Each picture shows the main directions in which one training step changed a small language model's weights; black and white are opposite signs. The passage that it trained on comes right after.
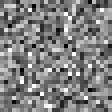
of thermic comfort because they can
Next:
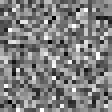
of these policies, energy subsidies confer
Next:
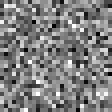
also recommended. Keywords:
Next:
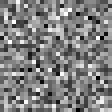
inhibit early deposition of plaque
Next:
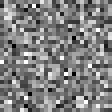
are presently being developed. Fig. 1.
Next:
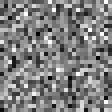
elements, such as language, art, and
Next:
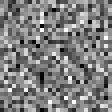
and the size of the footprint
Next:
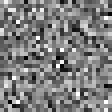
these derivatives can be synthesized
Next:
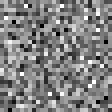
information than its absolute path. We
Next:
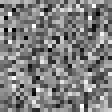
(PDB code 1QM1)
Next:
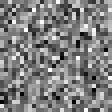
of total population of Higher end
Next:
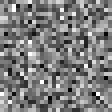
as parts of speech. Traditionally the
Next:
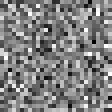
is no longer practiced.
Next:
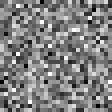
three separate zones appear in the
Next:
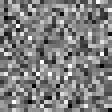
zones of the regions shown in Fig. 2
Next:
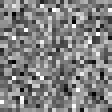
Fabrication of optical fiber
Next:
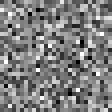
better performance of anode2 can be associated with
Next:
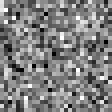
building the initial values of the MBM
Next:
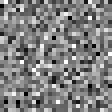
CD-ROMs to learners, learning
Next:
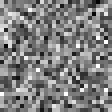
study conducted by Levent et al.
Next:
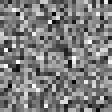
The MF exposure device was very different
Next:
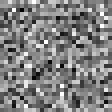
especially for the retail investor population of the
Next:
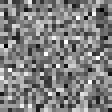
reality that led to the necessary
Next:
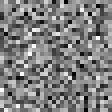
per requirement in each case. Due to
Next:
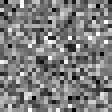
little about the indigenous culture
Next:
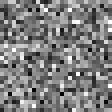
be explored in more detail below, potentially
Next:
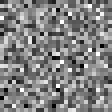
others in their own decision-making process, whereas
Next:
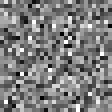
to the amount of experience (worklife)
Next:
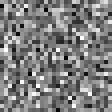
manifolds. Scientists
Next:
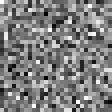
adaptive robot game. In 2011
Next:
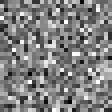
his/her many helpful comments.
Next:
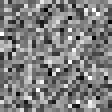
space within the industry, which allows the expert
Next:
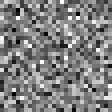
Ausherman The mill on the
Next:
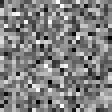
machinery, implementers and outputs such
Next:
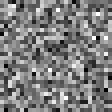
cottons have survived. The
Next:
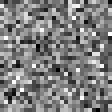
which can be difficult in remote or
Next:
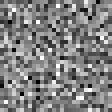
collection of clicked items and the
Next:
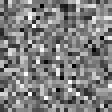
a Claisen's flask provided with
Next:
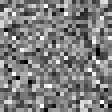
Asian patients with diabetes in
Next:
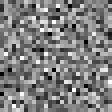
large variability between European cities and could be
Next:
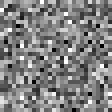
to take advantage of the strategic and operational
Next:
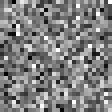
articles), knowledge (2 articles), also
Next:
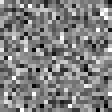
with the values of the global shear stress
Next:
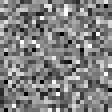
and arts in the coming future.
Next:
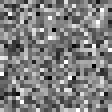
a falling neutrosophic
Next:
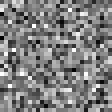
7 Unchanged Spring
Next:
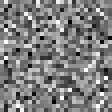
retail store image, customers' overall
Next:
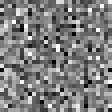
1, v/v) as solvent and
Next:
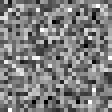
autumn. The seed size of
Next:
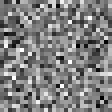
touching the ground—was
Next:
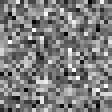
Arnett's (2015) psychological
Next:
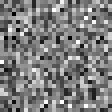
and microarray data (public and
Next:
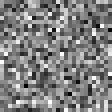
information science undergraduates. The results
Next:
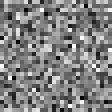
the aircraft. It is
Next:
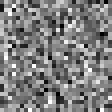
*Thymus* species. These
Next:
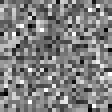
language is extended and developed through writing.
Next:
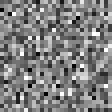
complexes are reported. The compounds were characterized
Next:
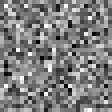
structured questionnaires. All patients were selected
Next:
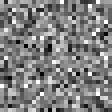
range (AMT) are generated by
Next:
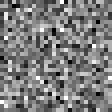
a moderate wind storm event occurred between
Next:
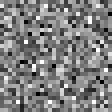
Renewable energy sources (RES)
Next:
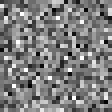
discuss with them new teaching techniques and strategies that
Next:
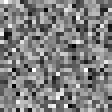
up to academic standards. As a result, it
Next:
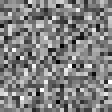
decline in the weight of the mild
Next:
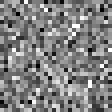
presence of the inerter, the
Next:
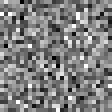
of the multiplicity of projects put in
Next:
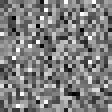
(probability value) obtained was considered statistically
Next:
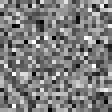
the size of the audience reached by the
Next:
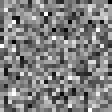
shows that the hydroxyl group takes part in
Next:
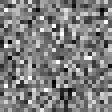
projected to the images using the
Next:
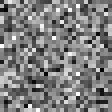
ranking for each type of Mooring
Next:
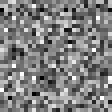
ability, (e) communication ability, and
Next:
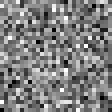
The generator terminal voltage depends on the
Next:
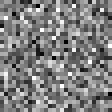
the open science priority of the Horizon
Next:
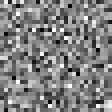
setup was established, using electrical energy for
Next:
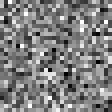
ratio, specific to each location. The highest
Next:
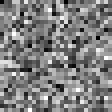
exponential model which has been constructed by
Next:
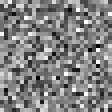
As we will see, the modulus m
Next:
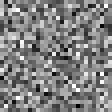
rate as well as mechanisms of exposure
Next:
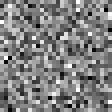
chapters and 9 assessment reports and scientific
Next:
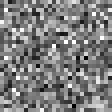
results in terms of stability, pH, and
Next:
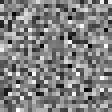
61% of children were males and
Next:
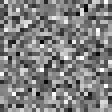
Ahoada East is a Local
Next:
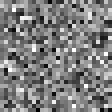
out of aluminum, steel,
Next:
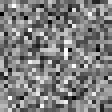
In recent decades, studies on cellular
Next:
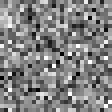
data collection. Research Design: In this study
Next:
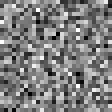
regulatory context. It is thus very critical
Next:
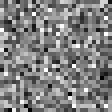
qualitative data. Statistical data on foreign
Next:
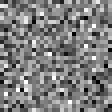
give to item i and is given in the
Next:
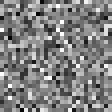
Institute of Molecular Biology and
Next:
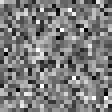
study area. Further research is also recommended to
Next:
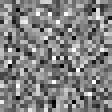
few crops since different crops require different
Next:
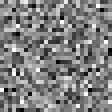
to detect defects without imposing too
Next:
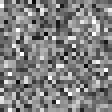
engineering education as such. Other issues are
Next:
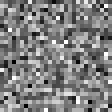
intermediality of Polish
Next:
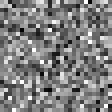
response to xenograft materials.
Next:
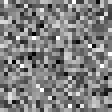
temperature rise and other changes to the climate
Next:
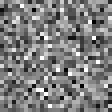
change is made. In fact, while networking
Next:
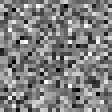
status due to the innate fear that
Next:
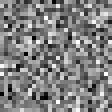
automated. The majority of the
